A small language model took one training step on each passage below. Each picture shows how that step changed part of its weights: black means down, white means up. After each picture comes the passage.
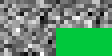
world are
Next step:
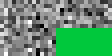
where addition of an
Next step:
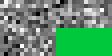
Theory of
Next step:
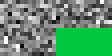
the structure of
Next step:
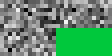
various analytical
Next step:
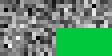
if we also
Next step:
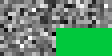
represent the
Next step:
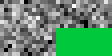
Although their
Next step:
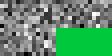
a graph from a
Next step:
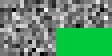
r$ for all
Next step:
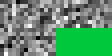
aims to
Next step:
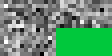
image of the
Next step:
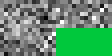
interest from the
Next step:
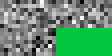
all contacts
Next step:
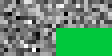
the isomorphism:
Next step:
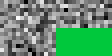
management and
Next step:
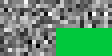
only 1 in the
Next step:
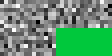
The task of
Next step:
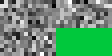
This follows from
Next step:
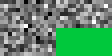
{\mathcal Y}$
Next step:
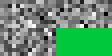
oral forms
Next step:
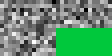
based on the
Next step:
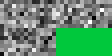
final condition on
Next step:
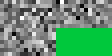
of the model
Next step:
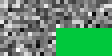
HSD at
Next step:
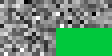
From an
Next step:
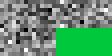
adoption and
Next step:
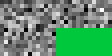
inverses for
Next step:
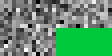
x \rangle
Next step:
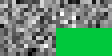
a change of
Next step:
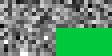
a metric that
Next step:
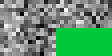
problem. This form
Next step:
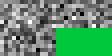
enhance over
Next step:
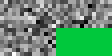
to get information through
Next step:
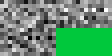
organizes the
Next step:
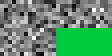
follows directly from
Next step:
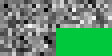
el cual
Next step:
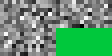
of the world
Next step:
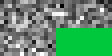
$ for any element
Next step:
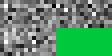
Vdc is
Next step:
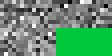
of finite rank
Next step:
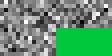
to the graph,
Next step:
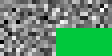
interest The
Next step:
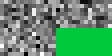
four prime
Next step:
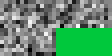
social y
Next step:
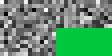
to ask if
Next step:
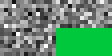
second step is
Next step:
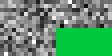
section, then
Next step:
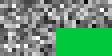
primes in
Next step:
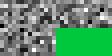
a solution.
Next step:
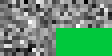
and gap analysis
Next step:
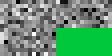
the mixing
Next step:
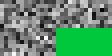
argument holds
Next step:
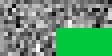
operators in
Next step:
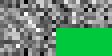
and alternative
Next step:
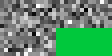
on the other terms
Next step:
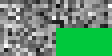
nor in
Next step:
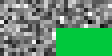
S4 if the
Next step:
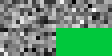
have been able
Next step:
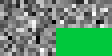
and we estimate
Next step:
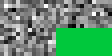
K. Ram
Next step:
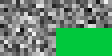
with the vertical
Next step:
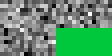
control rod
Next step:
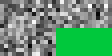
for polynomials in
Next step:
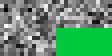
fields to many
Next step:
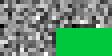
an essential
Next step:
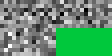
in the order of
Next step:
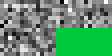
study Si
